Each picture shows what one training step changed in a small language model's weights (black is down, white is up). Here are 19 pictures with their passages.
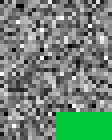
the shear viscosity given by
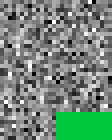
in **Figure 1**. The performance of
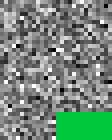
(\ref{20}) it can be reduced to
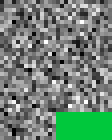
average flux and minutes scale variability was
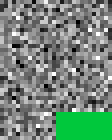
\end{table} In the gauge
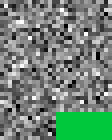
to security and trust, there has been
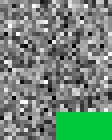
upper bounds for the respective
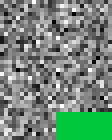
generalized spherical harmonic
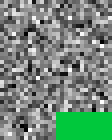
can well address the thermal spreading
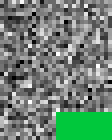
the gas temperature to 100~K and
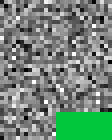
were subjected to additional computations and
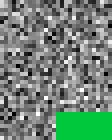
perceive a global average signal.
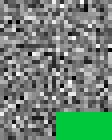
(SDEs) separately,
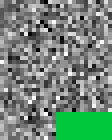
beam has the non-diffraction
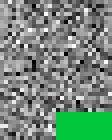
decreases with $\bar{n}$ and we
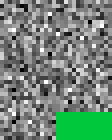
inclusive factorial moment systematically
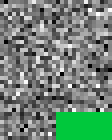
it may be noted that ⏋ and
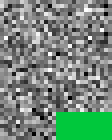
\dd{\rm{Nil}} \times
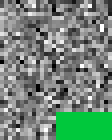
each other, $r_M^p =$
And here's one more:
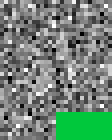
propose a protocol of quantum communication
